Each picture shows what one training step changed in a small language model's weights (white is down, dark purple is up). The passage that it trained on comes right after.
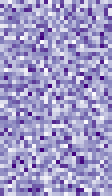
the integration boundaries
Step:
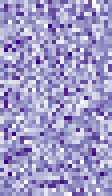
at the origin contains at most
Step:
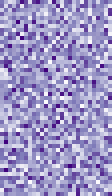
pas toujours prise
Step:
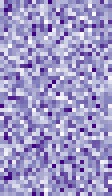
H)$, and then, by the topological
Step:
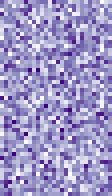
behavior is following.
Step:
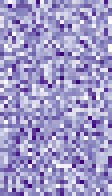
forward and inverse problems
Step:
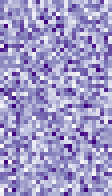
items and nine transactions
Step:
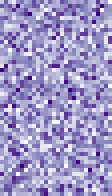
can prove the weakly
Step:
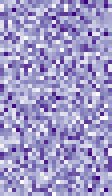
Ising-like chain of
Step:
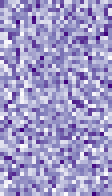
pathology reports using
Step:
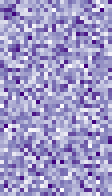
Research Project 2008 {\it
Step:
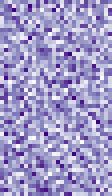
is a lower bound on the
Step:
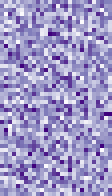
могут стать
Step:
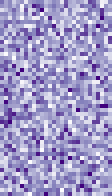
rotational symmetry, which is
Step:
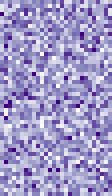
We denote by $v$ the vector field
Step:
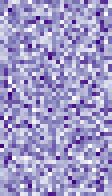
2.4} \textit{Let
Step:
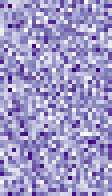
Aspekt, sich
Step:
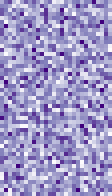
olarak incelemeyi
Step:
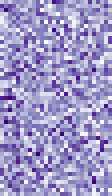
Patterns of biological
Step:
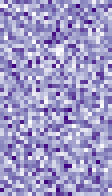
is parameterized by the coordinates
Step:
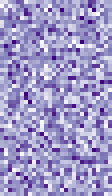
\label{etape5} There
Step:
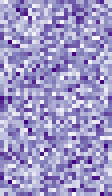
\ h \in \Zahl
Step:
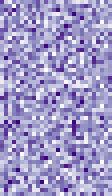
has been an important area of
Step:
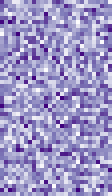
pelo arquiteto
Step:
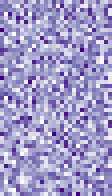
якою метою
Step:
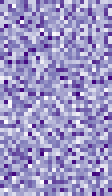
while for $\kappa<0$,
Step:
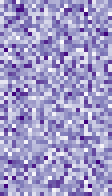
the RR Lyrae contributions
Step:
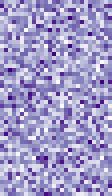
expected that they provide a
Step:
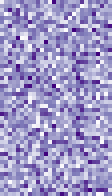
Figura 1- Síntese
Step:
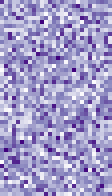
that there exists a decomposed
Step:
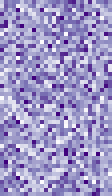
qanday mezonlar
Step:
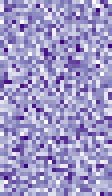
breaks down with
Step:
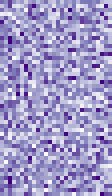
\bfn + {\mathfrak{B}}
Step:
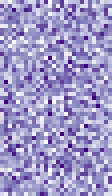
the experience used by the
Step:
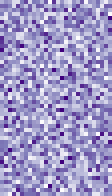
maternity hospital in
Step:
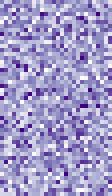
von Neumann algebras and
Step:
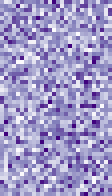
leading OPE coefficients
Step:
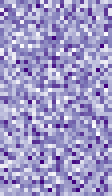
all $x \in X$, $x
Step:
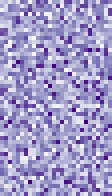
MG. No final de
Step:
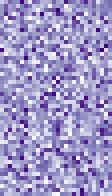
o vinit și
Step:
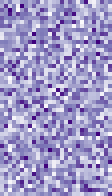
can obfuscate certain
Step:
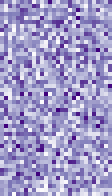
and regular families
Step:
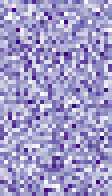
$N \; \transverse
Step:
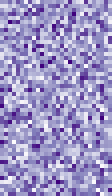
import (QuantumBool,
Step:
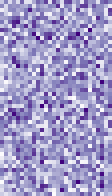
Razzaq A,
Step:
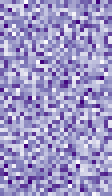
selected locations.
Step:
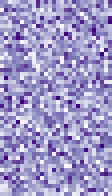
in the domain-specific
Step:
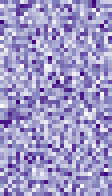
substitutability, and
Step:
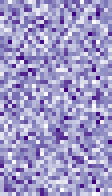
27] and the references
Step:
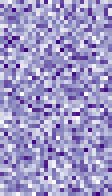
the cross-sections are
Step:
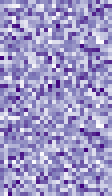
the mean field result? The
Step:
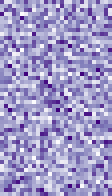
which requires the knowledge of
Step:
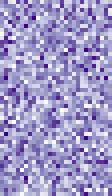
& Error & OC \\
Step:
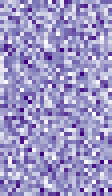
swapped to other
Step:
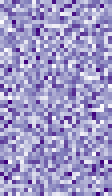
tools. (p.
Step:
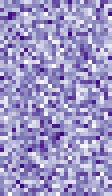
masofaviy zondlash
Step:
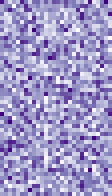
directions, such as 4d ${\cal
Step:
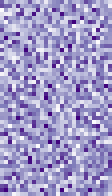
given by \begin{multline*}
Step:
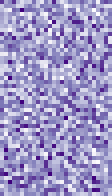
the accessible singular locus
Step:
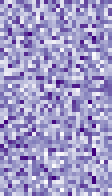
and computing costs, we
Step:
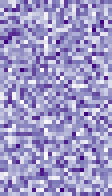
relation to signed measure spaces,
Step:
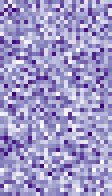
areas, indicating greater
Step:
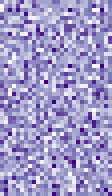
additional gluing factor of
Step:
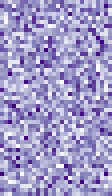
es muerta vuestra
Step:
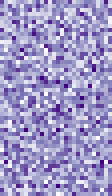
data to investigate the
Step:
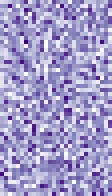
essential for a complete
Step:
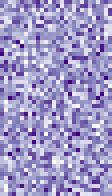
de las palabras en la
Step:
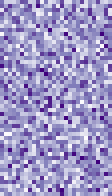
$\epsilon>0$, almost
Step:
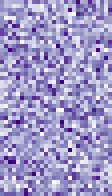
cuanto establece un
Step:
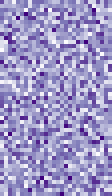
alohida shaxsga
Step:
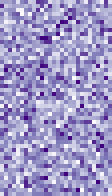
равные шансы
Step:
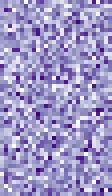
tourism accounting in
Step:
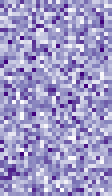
excesiva pendiente,
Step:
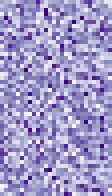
the following boundary condition \be
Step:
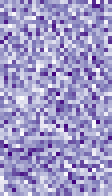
contain a closed loop of
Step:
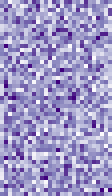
not easy to calculate
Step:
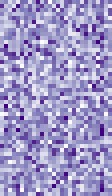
friendship and of
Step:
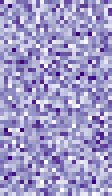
and $\th_j$ for each pair
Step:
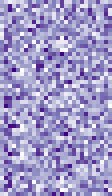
that has also been observed in the
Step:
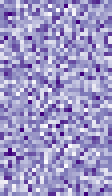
what follows the following definition seem
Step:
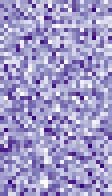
História, após
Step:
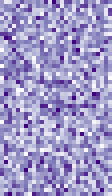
leads to the inequality
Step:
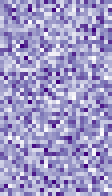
is no squeeze operator
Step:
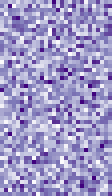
Assume that the tangential
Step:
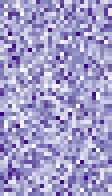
у макеті, а
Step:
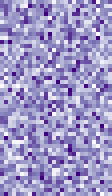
etish bugungi
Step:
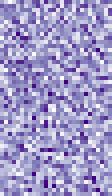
to the cyclicity of the
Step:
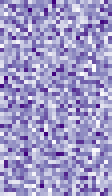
mimic a change of
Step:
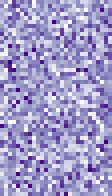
muhim: shaxsga
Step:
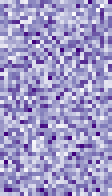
rate and the Hubble
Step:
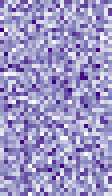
mirror displacement from
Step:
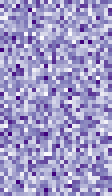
qualidade de vida e
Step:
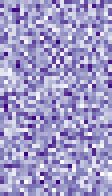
work of Suzuki et
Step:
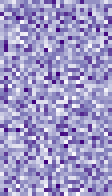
where $H$ need not be
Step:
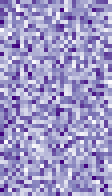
\bibitem [{\citenamefont
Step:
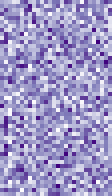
$^1$H on the right at
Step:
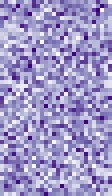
prove the Poisson
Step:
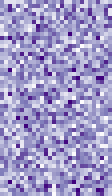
that $\mu(xa) =
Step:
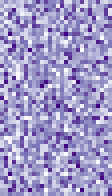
давлат ва
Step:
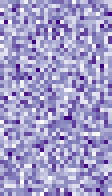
subsequent discussion of this paper
